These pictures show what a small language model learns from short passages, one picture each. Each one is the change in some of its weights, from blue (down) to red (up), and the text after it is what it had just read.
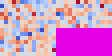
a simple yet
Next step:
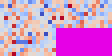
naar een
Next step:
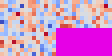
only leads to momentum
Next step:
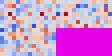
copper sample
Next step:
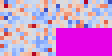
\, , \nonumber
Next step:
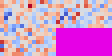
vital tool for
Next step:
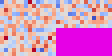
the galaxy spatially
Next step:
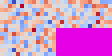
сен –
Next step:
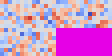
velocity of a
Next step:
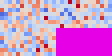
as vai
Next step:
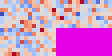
and modify
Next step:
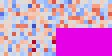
mesón de los
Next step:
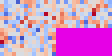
data is very
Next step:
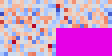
Das Modell
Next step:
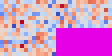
tempos de
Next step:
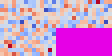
show subsampling
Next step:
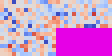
of Canada
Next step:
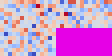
умов і
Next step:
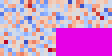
De acordo
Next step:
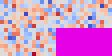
suffers from weak
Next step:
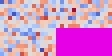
with a fluid
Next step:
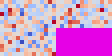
expected echo
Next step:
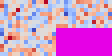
is above the
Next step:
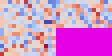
resistive elements
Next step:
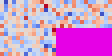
of order $10
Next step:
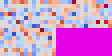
6 кмдан
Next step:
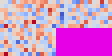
study gauge fields in
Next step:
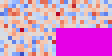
energy conversion
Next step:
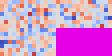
de interinidad
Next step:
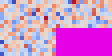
o mesmo final
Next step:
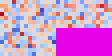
between cities,
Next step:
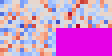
line profile
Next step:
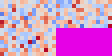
oil for
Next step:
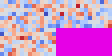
of the SA
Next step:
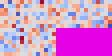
theory, physical
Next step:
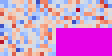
if without magnetic field
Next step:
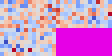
are given in
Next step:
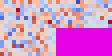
projeto de
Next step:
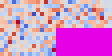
de tan solo
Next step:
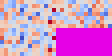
fríamente su
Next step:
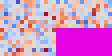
data is due to
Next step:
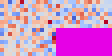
it has the
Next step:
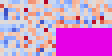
as is required
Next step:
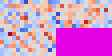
agreement between
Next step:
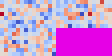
higher densities
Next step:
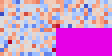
es tan solo
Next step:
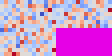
and produces
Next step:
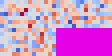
In the inset
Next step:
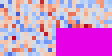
theory at $d
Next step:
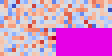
can write
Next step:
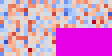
is the difference of
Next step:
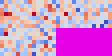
metric one obtains
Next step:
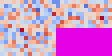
resolution is given
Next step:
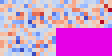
by KSD
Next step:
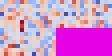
timescales and
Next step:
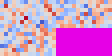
in terms of
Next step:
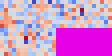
change in the mass
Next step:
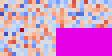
magnetic form factor of
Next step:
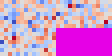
presentada a la
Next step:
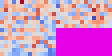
the particular sample
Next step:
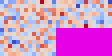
with flat frequency
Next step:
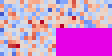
emission region. The
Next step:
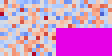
of the transformed
